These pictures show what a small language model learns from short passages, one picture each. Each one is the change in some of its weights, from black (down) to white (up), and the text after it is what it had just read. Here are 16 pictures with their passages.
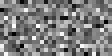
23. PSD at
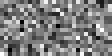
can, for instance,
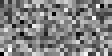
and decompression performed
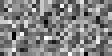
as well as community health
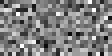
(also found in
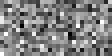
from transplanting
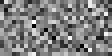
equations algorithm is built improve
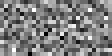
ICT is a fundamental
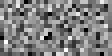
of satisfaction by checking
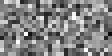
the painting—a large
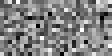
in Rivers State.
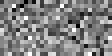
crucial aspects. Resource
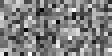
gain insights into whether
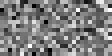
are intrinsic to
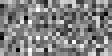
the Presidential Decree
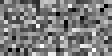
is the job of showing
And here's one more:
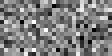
can also flourish outside
